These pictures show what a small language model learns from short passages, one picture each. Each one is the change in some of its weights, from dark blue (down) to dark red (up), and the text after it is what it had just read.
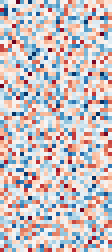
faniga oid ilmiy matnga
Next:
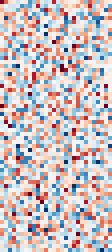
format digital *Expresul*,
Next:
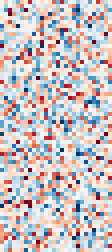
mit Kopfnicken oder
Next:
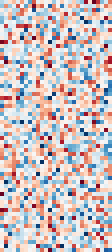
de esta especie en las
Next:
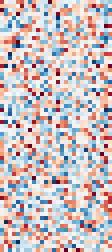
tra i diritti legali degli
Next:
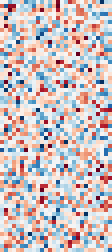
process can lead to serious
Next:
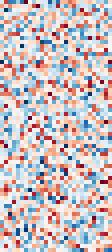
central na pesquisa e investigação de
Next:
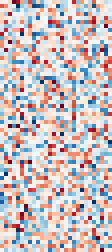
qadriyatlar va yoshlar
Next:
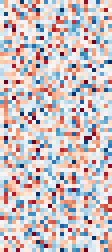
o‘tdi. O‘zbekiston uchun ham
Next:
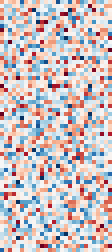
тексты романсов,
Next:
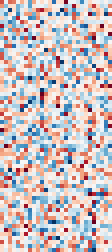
SKP so najbolj
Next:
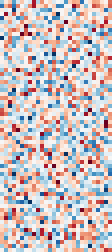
baqsiniń ózide
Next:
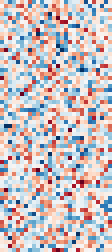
пациенток, имелось
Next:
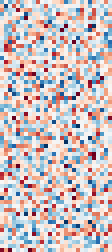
and Capital Flows: A
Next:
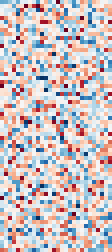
рождения Николая
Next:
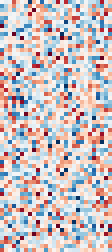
di risultato per la politica
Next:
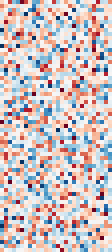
o'rin berilib rivojlangan
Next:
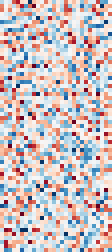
do estudante, o que dificulta
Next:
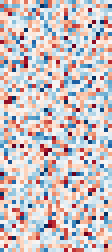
yetaklay boshladi. Alisher
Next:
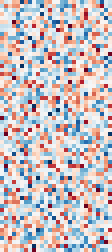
que todos los países
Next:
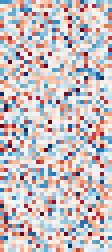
gestion des données de
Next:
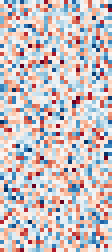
compromissos conjuntos e
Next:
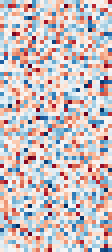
fístula quanto o outro
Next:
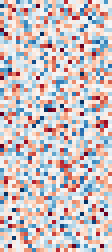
buscas, não é incomum a
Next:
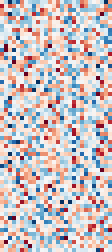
sound decisions. The study
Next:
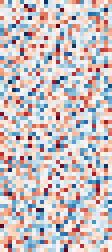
va huquq sohalarida yangi
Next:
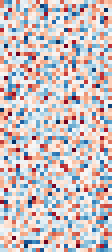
behaholigi qobigʻida
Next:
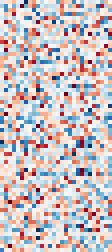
қараш ва тасаввурлари,
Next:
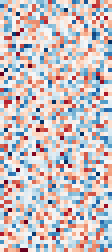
ajdodlarimiz tomonidan
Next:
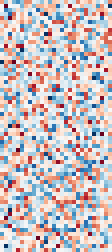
the implementation of e-commerce
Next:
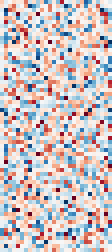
keladi. Yana bir muammo –
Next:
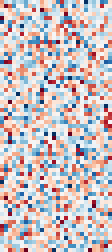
ao ECS II, dos dez
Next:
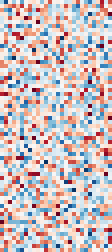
produto final. A garantia da
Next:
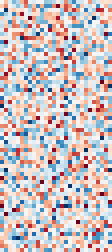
barqarorligini ta'minlash
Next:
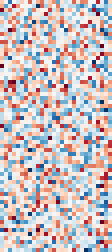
dar și de situația
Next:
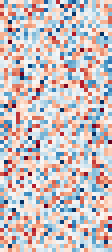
faoliyat ko'rsatish uchun
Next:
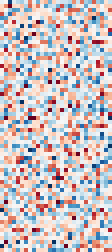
y perseguida como un delito
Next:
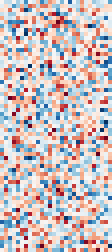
hozirgi vaqtda pedagoglar
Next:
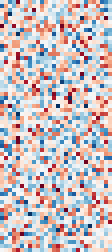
2023**. Periodicidade
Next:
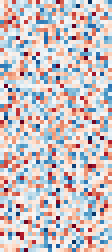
организации [4,5]. В
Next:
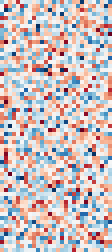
Actele menționate vor fi
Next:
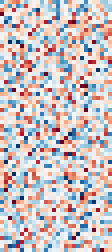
Fragen zur Dosierung der
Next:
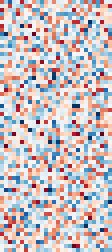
from a historical-legal
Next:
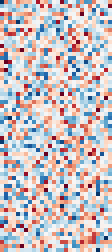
тарифів за перевезення
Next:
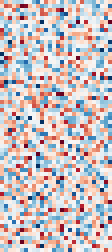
Народные промыслы
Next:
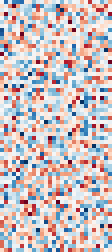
os principais resultados obtidos com a
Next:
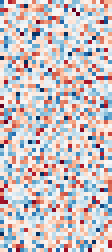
1-S$ конфигурация
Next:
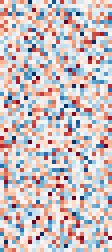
Penal al Republicii
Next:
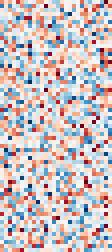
que hubieran tenido una experiencia
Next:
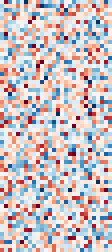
informações sobre os medicamentos. É
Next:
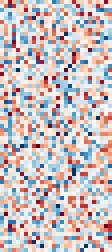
da iddialı alternatifler
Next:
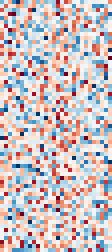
python 11 plan: free
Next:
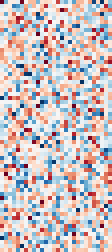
5. Jiyanov, O. M.
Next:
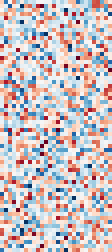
Adler, M. J. How to
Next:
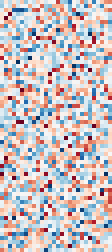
In den Interviews wurden
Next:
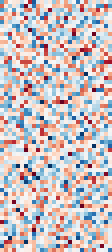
eher als Zumutung, denn
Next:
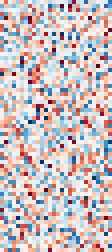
revistas até 2018; estudos
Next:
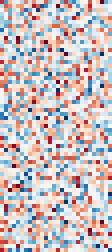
incluso se procuraba preservar
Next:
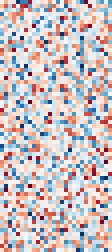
reja asosida tizimli ravishda
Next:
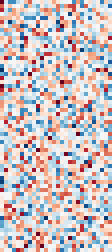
responden. Kegiatan ini
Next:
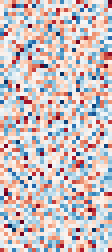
unterschiedlichem Masse
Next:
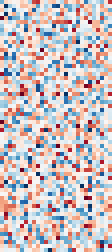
Government Partnership,
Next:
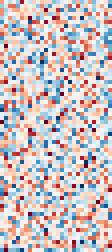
bo'lishni taklif
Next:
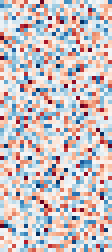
ang buhay ng mga
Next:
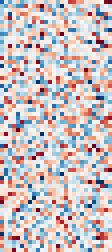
em crianças e idosos, o que
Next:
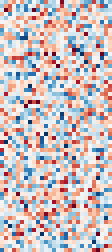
época de consolidación del
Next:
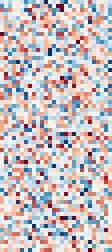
dalam sehingga membutuhkan
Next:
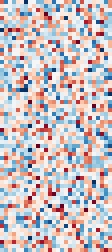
algérienne est très
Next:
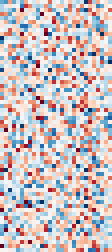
alguns exemplos de como diferentes
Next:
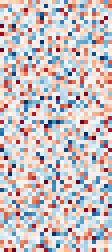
bedragen bijzondere problemen
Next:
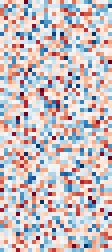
não apenas para a história, mas para
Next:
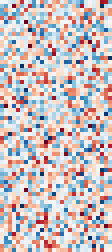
Interdisciplinary Research
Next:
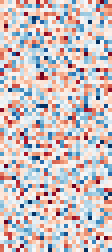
особу, яка надала
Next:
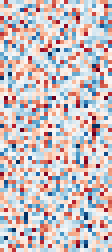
bahwa rekrutmen adalah
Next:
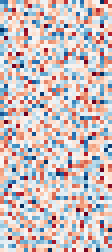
sebagai penggunaan
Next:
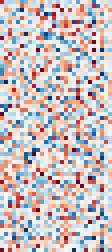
*Family Connections during
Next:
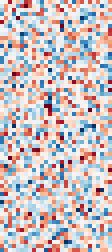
Essa produção acadêmica,
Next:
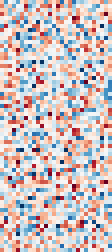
// *Journal of new century
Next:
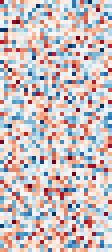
и становится причиной
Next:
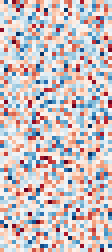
qabul qilishda strategik
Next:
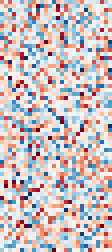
alguno que no existieran
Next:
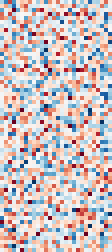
masalasi tashkil etadi. Bugun
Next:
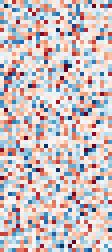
approfondie l'ampleur
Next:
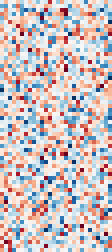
количеством оседаемых
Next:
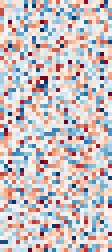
jedynym ruchomym
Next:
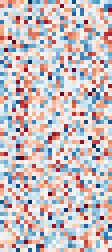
Medical Sciences, Professor
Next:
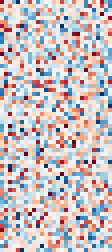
разделить на две основные
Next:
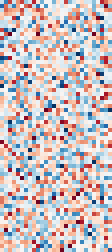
dentro de cada estado e para
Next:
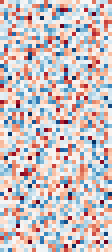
iste'dod tabiati,
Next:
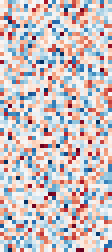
desta pesquisa foi descrever os
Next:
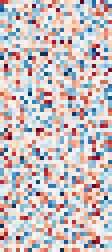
salohiyatida muhim
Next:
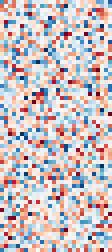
și de sens obligatoriu, a
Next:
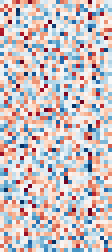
Polsri. Kata kunci :
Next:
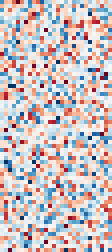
sunt quae cum separari
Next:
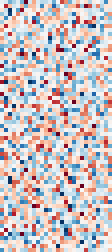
o'rganilmoqda. Viola
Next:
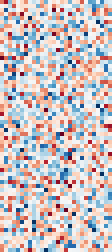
Slavoj Žižek en
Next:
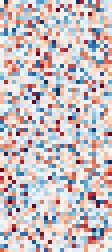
Tajriyada har to‘rt
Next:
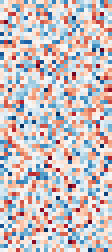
the reforms being carried out
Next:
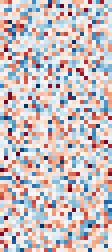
Xaridor aktivga egalik
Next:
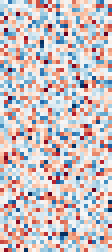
dilaksanakan dalam 2 termin.
